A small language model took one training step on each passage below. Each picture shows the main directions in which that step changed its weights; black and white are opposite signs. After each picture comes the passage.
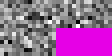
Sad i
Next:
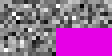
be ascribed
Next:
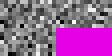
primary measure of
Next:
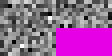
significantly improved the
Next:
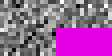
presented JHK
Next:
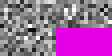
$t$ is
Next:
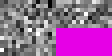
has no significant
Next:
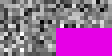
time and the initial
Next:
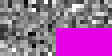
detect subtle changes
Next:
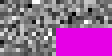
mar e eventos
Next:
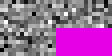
firm fixed
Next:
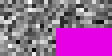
faoliyatini samarali
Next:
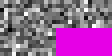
to associate the
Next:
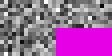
Due to the
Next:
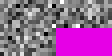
any light fermion
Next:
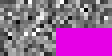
sampling approaches are
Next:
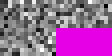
bu hamma
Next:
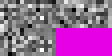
This is the
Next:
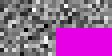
vector field appears
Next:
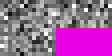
mean values of
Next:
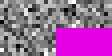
\ldots &
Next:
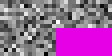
Rates vom
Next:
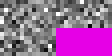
e conflitos
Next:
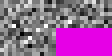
over all field configuration
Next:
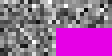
slope of the
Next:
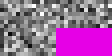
light curves, even
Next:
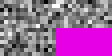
sections. In Section
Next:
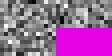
and/or temporal
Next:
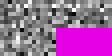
for changes in the
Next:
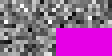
scientific and
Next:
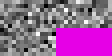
their appearance as
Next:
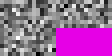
system with chiral coupling
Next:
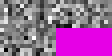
and photons
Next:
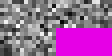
bilan boshlanadi.
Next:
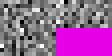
the following samples are
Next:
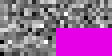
ring magnet
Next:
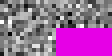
- A, com
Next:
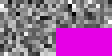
East //
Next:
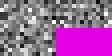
a balance between
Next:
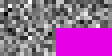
data to illustrate
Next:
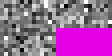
direction of the initial
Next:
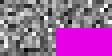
at a moderate
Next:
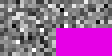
the experimentally determined
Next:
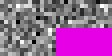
in general do not
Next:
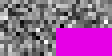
temperature profile, which
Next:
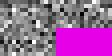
миру і
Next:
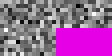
both channel and
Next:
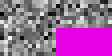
de toda a
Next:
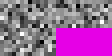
wave functions and
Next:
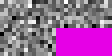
médios de
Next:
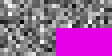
X-ray and
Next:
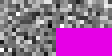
en lien avec
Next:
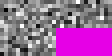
indicating that our
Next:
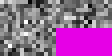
with two different scenarios
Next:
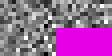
first idol of
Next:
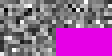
in the appropriate
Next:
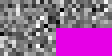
bolometric luminosity
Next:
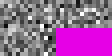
magnetic fields, the
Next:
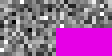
to that described in
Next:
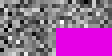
the high temperature regions
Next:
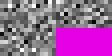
sua prática,
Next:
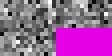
of type 2
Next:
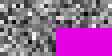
de estudo).
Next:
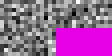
say that a gauge
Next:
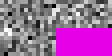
described and considered",
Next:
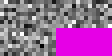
A second problem is
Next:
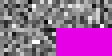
formation of branching
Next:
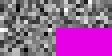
each. The velocity
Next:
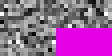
equilibrium,'' the
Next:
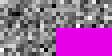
its first time
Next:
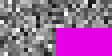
on droplets
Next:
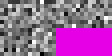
on this work.
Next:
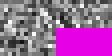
resistivity measurement
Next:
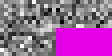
We do this because
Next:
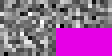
Of Central
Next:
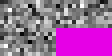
de dada
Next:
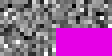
it difficult to close
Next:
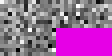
The equality
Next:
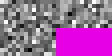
can be calculated as
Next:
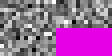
however, is that
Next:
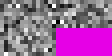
Zone administrative
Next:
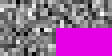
Universidad del
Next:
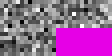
the gauge covariance
